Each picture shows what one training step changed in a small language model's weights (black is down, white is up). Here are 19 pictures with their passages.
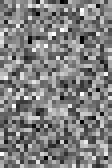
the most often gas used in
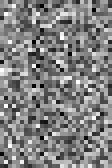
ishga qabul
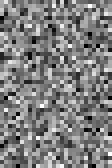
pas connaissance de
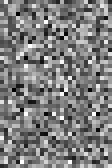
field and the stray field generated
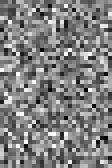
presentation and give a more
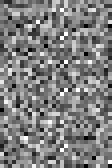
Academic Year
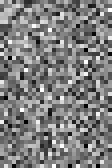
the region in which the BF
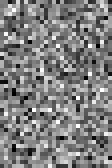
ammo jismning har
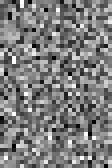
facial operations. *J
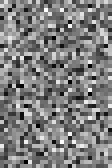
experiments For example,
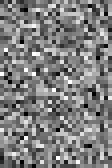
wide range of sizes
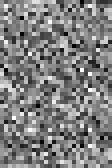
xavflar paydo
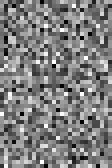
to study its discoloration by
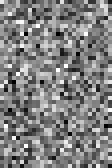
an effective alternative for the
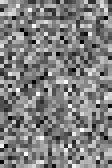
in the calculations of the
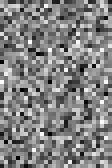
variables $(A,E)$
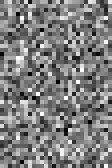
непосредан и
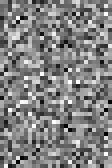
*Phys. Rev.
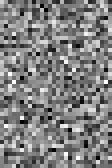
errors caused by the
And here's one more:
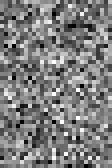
Jahon miqyosida
